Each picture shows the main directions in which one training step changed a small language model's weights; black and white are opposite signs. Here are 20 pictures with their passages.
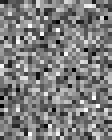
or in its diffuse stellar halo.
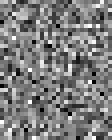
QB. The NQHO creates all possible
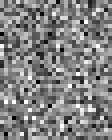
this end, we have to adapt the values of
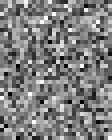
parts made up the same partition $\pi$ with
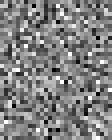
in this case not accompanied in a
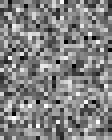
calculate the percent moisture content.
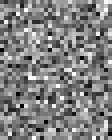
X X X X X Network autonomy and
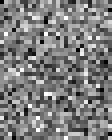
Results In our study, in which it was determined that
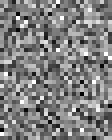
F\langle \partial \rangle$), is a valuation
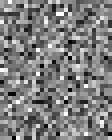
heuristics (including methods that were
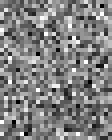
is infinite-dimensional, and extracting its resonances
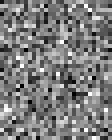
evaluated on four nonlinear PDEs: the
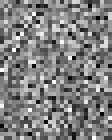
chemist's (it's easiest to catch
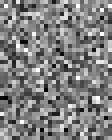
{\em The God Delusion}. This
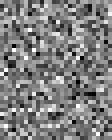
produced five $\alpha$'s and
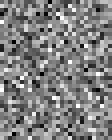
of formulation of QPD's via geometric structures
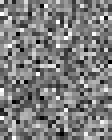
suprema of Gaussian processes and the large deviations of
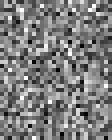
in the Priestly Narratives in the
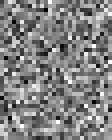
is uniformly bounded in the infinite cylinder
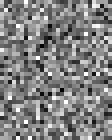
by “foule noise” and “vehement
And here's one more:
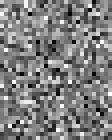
provinces and cities, the average efficiency value
